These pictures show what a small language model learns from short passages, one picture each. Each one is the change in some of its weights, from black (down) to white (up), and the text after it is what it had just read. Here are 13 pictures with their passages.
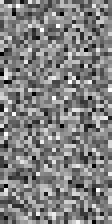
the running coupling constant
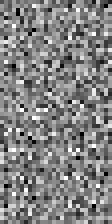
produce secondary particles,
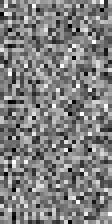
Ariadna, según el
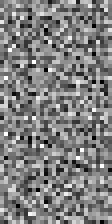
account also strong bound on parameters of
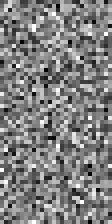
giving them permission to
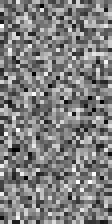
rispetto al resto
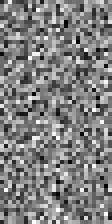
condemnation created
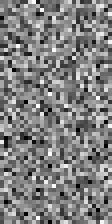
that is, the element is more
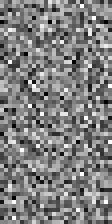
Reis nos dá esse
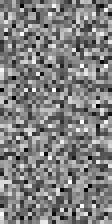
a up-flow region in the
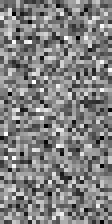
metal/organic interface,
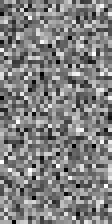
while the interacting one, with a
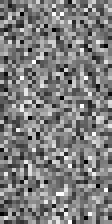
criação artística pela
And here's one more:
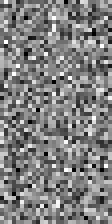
here. Hence variations of these
